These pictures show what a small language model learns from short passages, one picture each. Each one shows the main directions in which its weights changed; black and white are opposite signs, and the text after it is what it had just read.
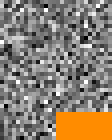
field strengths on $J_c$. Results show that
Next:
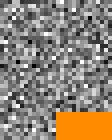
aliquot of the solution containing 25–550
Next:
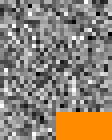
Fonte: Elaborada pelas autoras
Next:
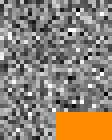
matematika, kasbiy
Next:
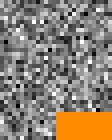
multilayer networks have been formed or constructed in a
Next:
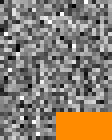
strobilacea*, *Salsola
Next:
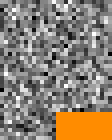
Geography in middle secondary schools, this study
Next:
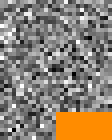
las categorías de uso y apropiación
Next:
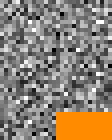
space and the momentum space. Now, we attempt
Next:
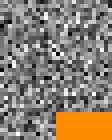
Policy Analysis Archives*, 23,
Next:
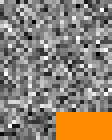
tuzilishi xarakteristikasidan
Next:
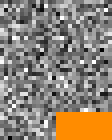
is the same as the ground state of $H$. For
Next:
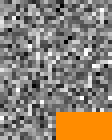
values of $V_{0}$, finite size effects no longer
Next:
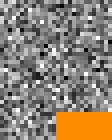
specific cases. This is further confirmed by the
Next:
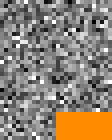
annotation and improving generalization to real-world acoustic
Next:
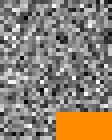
the particles in external fields composed of the magnetic equilibrium,
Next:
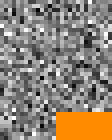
بين الدولة المرسله والدولة
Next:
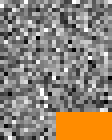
of criminal law, but also its preventive
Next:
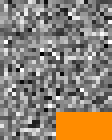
\cite{Pope2}, we sketch the
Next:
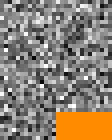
follows a 6-hour timespan of activity leading
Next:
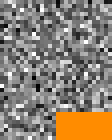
формы, ведь композитор
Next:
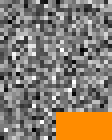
demonstrated that autopilots can pass one test case and
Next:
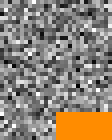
scan at the target source, Effelsberg measured the
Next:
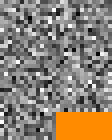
este se dé cuenta mientras observa a
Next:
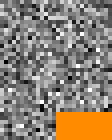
manifestação não se apresente em forma de
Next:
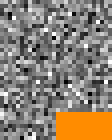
are analyzing regulatory barriers for storage, energy
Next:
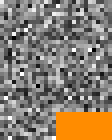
been associated with variable Doppler boosting factors
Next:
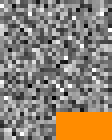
was studied with LM and RRM following the
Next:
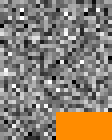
перорально. Для определения
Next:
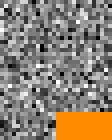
the optional first-order enthalpy correction.
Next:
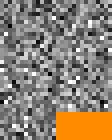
encephalopathy (2) and
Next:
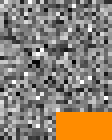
Balagopalan Master is driven to
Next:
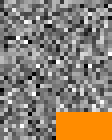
toplih letnjih
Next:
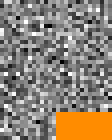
This has clarified how doping and magnetism
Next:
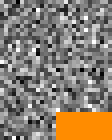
vazifalarini tor tushunib, bir
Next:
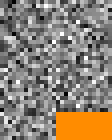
0$. To motivate this study consider the unscaled
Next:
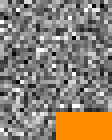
clicked, we do not know if the recommendations
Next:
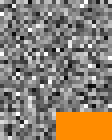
quality Total TVET regulatory body Teacher
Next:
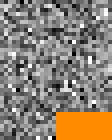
және босанғаннан
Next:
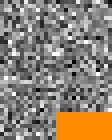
pelas quatro colunas centrais em
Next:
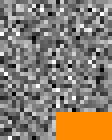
к управлению проектной
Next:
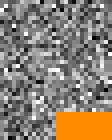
the intermediate excited state one can again suppress
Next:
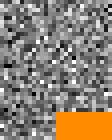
to increase in the cost of production leading to low profit
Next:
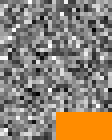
conductivity & $\mathrm{L \cdot
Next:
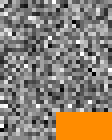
страдания... Серия 5.
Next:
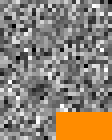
as follows. Related Work and Motivation are given
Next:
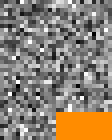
If the particle undergoes some momentum changing interaction, then
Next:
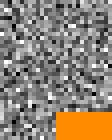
e pedagógicas, tanto na rede pública
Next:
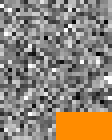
generalized NLS equation that takes distributed second order dispersion,
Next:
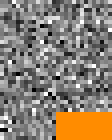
of a subdivision of a star,
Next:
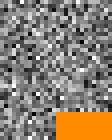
que les es tan ajeno como
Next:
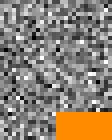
to highlight that the sharp structure at 1020
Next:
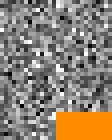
matrix $\boldsymbol{U}_{pca}$, whose columns
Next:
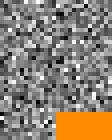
xalqaro amaliyotda tijorat
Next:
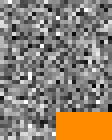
means of handling nonlinear and uncertain behaviors. This
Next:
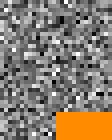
and $^1D_2$. We will employ the
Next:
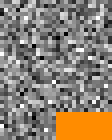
the effect of their different pairing schemes. Therefore,
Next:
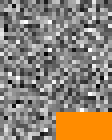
- * Jenkins, Richard,
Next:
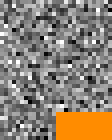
o controle do grande capital Transnacional. Esse
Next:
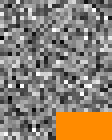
compelling they may appear to be, depends of course on
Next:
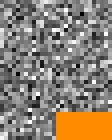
g\left( \omega \right) \gamma
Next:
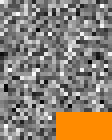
operation. Fig. 6. (top) Storage water
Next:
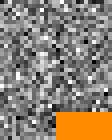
Christian Boehmer and Roy
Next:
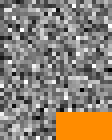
an integer, each tone is repeated either
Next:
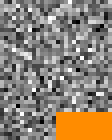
predatory animals that take advantage of the
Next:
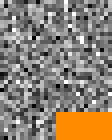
such creams can differ between brands and product lines
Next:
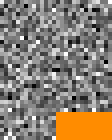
items were dropped. Therefore, the first draft
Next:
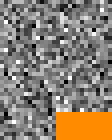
[3]. So‘nggi yillarda
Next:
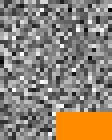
the late-life trajectory of Bobby
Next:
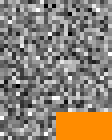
into smaller chunks, between which the recorded data is
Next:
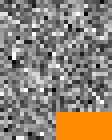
3, Pará: Tipografia d' A
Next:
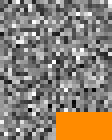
alike. KEYWORDS:
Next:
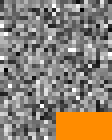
للمشكلات واتخاذ القرارات
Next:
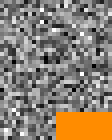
and rates. Various studies have revealed that the rate of
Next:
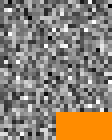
nie należy, interpretując
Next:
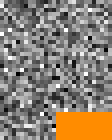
and treatment options. *Pathology - Research and
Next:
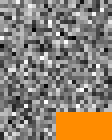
on a practical experience developed by four students contributing to
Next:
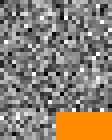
контролю за технічною
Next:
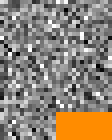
model were demonstrated by running the data retrieval application on
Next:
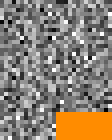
й інші кандидати мають
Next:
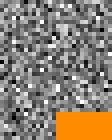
such as Google Translate help in translating
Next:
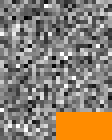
the model prediction, and report the corresponding $\delta$ fit
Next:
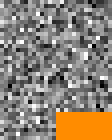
success in some scenarios, yet they pose a limit in
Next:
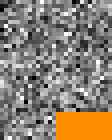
realized growth rate of individual wealth of a given
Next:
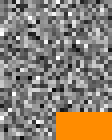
karate, kickboxing, judo,
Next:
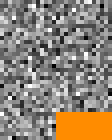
{\sc ATON}, with all the
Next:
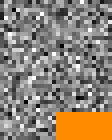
\usepackage{placeins} \usepackage{tikz}
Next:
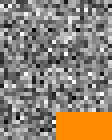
irrespective of the center Z$_N$. In
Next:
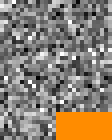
та CryptoValley, і сам
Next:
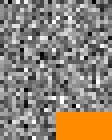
good source to have a look at during the whole PhD
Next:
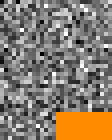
with them in the field of Science in the era of
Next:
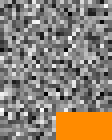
possible cut is obtained by cutting propagator lines so that
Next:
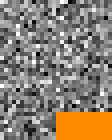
também no interior da escola enquanto organização,
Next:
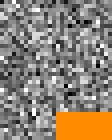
fourth semester after an orientation to values in
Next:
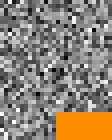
Summarise the session, review what participants
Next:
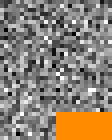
OMXS30, whereas the subsequent analysis demonstrates
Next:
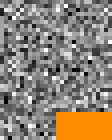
step in the following subsections. Fig. 1 System flow
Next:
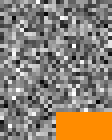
single photoelectron response (SPE), gain,
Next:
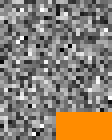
formulation. It seems obvious that for the cases of
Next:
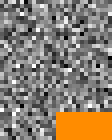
Ularning ijodi inson hayotining
